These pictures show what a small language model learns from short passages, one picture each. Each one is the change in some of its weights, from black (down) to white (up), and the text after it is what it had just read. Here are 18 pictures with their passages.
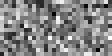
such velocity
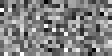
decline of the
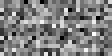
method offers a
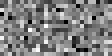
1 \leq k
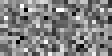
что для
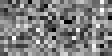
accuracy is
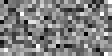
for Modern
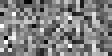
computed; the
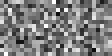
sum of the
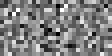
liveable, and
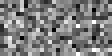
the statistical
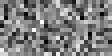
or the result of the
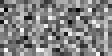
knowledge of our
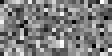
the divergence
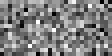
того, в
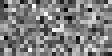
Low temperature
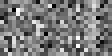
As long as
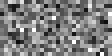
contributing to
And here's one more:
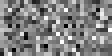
three decades
